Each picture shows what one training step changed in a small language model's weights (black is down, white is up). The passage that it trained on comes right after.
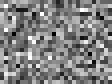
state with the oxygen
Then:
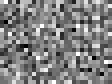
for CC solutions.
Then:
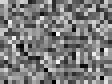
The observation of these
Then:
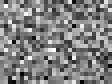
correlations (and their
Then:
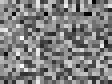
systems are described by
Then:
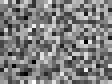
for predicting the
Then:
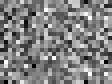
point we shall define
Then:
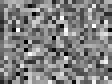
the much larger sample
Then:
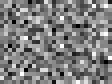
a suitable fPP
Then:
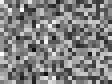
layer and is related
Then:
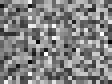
this involves both
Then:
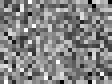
Fermi surface, it
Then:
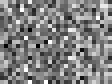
is a consequence of
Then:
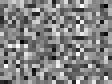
the thermoelectric
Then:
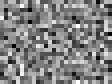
manifold relative to
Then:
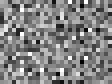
that, around
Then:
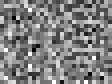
longitudinal acceleration parameter
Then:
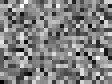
flow, truncating
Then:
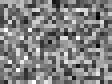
the discrete velocities are
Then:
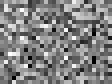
can thus obtain a
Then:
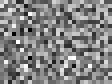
than a large quantity
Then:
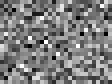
\bibitem [{\citenamefont
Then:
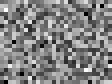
processes has nothing
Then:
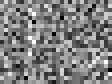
countries with relatively low
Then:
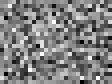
expression, involving only
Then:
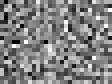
functions we take partial
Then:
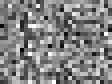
longer. A simple
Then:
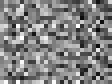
modeling, as discussed
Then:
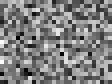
the incident light fields
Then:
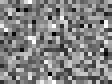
time with and without
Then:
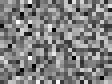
model is therefore the
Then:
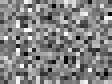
these datasets are not
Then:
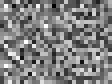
mention that even
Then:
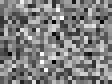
the building blocks for
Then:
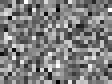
of benzene
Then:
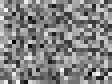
properties of these dielectric
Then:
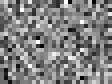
is also true for
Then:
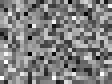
used to carry out
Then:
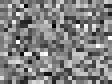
significant rise in
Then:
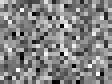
1$). For large
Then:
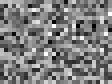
the statistical mean over
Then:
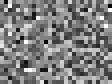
spaces ${\mathcal
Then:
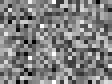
column figure.}
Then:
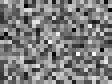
the empirical results of
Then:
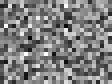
how the manifold
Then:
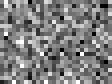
generate a coincidence
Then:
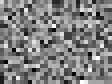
system provided the interval
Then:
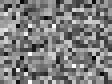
dark matter halo.
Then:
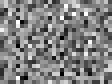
significantly to the
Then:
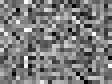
and carry macroscopic
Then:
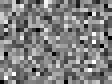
comprehensive view of solar
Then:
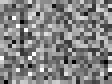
interacting with the system
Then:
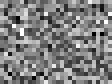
punctures in
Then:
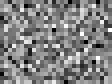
ensuring that
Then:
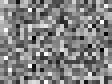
carrier excitation is
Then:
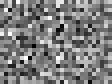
light scalar or vector
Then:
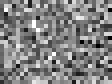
an approximate solution.
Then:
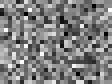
on ultraviolet
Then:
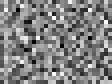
near the border
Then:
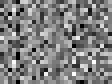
Institute for Astronomy \&
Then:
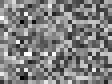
reactions in the
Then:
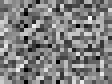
Galactic sightlines
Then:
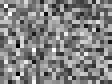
coupled to the external
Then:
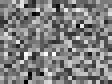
the inner products in
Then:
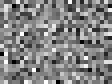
picture that within the
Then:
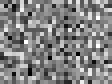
First, it allows
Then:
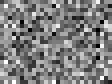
advance. At
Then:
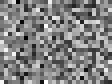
differs from
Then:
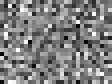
one can repeat
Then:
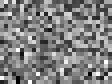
of slope on
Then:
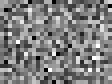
ALP explanation of
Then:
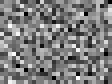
minutes per sample
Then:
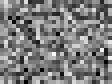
a minimum. The
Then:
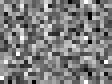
we managed to
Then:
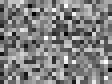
the only free parameter
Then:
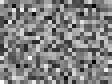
the SVM and
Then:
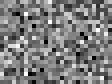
Spin density functional
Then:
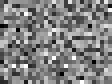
external agents acting upon
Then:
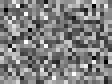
trying to
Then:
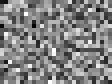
simulate the case
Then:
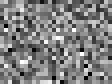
& $\displaystyle
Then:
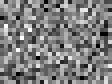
is a sizeably
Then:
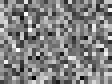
variable is continuous and
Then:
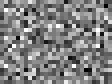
or not. Its
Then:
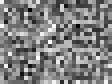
SNR conditions and
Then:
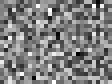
SN. A summary
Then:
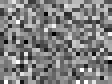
on the validity
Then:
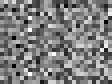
of the total number
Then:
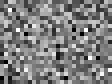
shown that the application
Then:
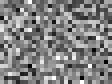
and m$\neq
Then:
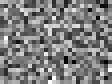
In the case
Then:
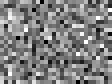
perpendicular to
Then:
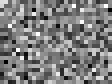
uncertainties based on the
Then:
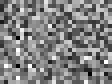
we also have
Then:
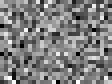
ghost sector
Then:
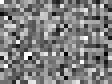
node in any
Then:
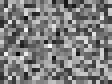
the Poisson equation
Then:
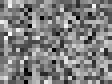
help offset the load
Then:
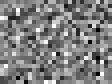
implementation. In
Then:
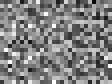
phase transition.
